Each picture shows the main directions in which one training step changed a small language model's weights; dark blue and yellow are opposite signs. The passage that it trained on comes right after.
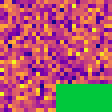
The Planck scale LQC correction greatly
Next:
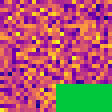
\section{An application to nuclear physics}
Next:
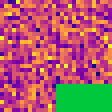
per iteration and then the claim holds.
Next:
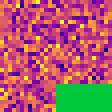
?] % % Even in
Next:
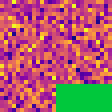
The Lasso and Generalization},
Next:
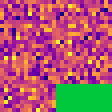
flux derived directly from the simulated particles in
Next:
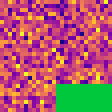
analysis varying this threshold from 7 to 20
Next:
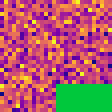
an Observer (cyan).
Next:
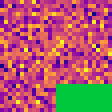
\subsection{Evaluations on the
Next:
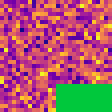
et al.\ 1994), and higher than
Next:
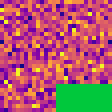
(HEE) and holographic complexity
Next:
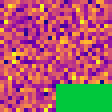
on $S_h$ allows direct evaluation
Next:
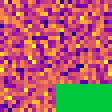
obtain similar log messages, we first
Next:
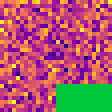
to identify the lens, which turned out
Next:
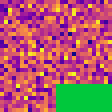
and continues to move around the target region
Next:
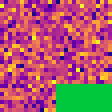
energy for VSe$_2$,
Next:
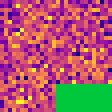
condition: \begin{equation}
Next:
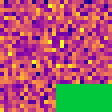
fluctuations cascading toward small scales at a
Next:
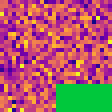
the pickup loop by the
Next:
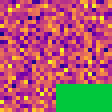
a microcolony can reach:
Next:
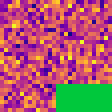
theoretical photon counts from theoretical spectra to find the
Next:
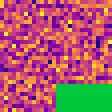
System (ADS) abstract
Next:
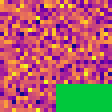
SAXS with WAXS
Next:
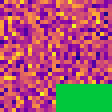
radiative decay \cite{cleo} as
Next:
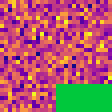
considered in this work only appear when performing weighted
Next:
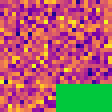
the lower indices are referred to as
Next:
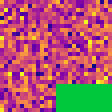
grid. We generate isotropic Bohm turbulence
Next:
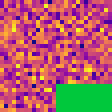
passage after the first ~15% of
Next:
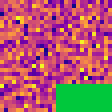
largely in line with what they required, allowing
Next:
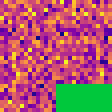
produced a subwavelength focus of
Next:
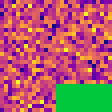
the target region of the Breit frame
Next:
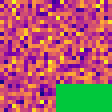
correlation functions, which should be calculated in order
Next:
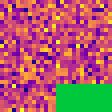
synthesized by controlling the initial
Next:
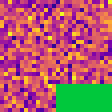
model (MSSM) extended with the
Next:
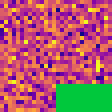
cut $\ec$, was imposed.
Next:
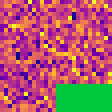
cluster streams currently known are approximately
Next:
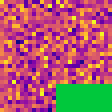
luminosity function of SSCs, and its
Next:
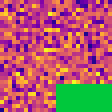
their mass. It is not hard to check
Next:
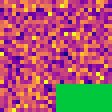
As future developments, it would be relevant
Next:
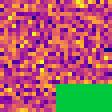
experiments. However, it is not this case
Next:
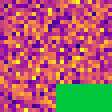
\textbf{Refs} \\ \hline
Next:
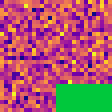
solution for $A_t$ is
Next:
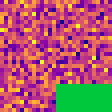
boson can be produced at the LC,
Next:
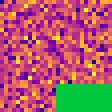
will use this relation for non zero lab electric
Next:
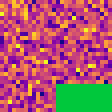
demagnetization due to heating, it
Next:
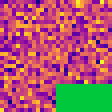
timescales. It turns out that relativistic modes
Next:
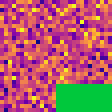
\beta \gamma\delta}
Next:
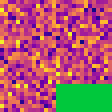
{Li}},\ and\ \bibinfo
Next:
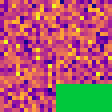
deals with quantum transitions among macroscopic number
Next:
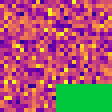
It then explains the blended
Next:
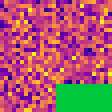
comparison between the DCE scheme with other existing
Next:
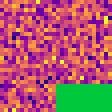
with this claim, but it may be that
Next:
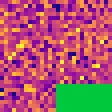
customized Bessel beam,
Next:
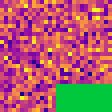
avalanche hazard.
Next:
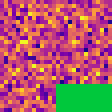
Notably, the study of finite or
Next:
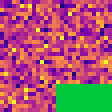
LRLL 58 where at least three
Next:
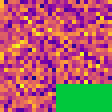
UniMAP detections near OPAs
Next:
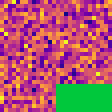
is optimized phase in x axis,
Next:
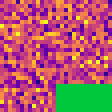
a data stream setting, then their impacts
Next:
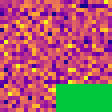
estimate the profile of the wavefront
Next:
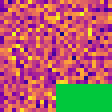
carried out to link the small x regime of
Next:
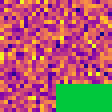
without path-symmetry can lead to
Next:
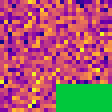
widely discussed in the literature as the case of
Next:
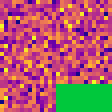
can be as high as 10$^\circ$
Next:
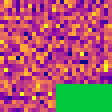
scientific metrics. More granular analysis
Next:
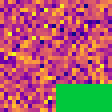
conclusions are presented in section 5. ##
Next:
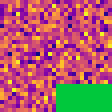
$p$-wave SC but the equal spin
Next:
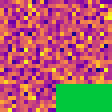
the flow are influenced by the polymeric
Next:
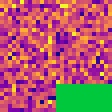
Ca and Ni were assumed to be
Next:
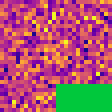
the Keys to the Intel SGX
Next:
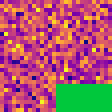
by \(D_s\)) to take
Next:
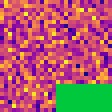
action parameters $\alpha=0.11$
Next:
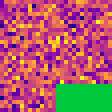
MMSE receiver in the presence of
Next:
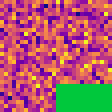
one that solves the three anomalies.
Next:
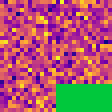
or a few higher dimension operators to correctly
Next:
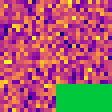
suggest that for mixed states, the product of
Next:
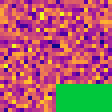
model this scatter accurately. The average density profile
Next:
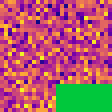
by the data in all cases, based on
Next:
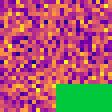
as the reduction of a pure Gaussian state of
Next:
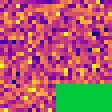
the anisotropic scaling properties. Consider a system
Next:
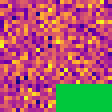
correlation functions in chiral gauge theories on the finite
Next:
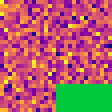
departure of $\kappa_V$
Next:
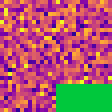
to be transferred during glitches,
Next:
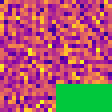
mixing angles and CP phases depend on only one
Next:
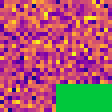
by the OPERA collaboration is independently applied
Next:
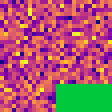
number of electrons in each channel is a constant
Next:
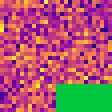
constitute the basic building blocks of
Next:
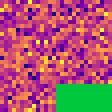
channel that is already heavily engaged will
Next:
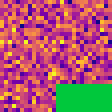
procedure: the external fields are introduced via the
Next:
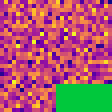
small fraction of the fast light-induced change
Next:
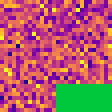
a larger mass for the 2M1207
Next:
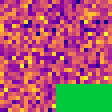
an external quadratic axisymmetric potential of the trap
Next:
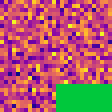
ratios of the region I shown in
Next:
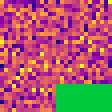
integral for a particle moving in curved
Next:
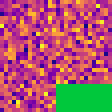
loop effects. \noindent ${\bullet}$
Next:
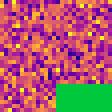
quantum fields in the non-extremal
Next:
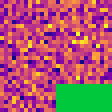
with different diameters under the same growth conditions
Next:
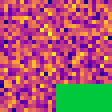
accretion rate may be inadequate to
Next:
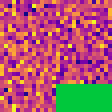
by the GGA+$U$ method in
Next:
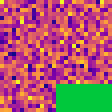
action. The extremum of the action on
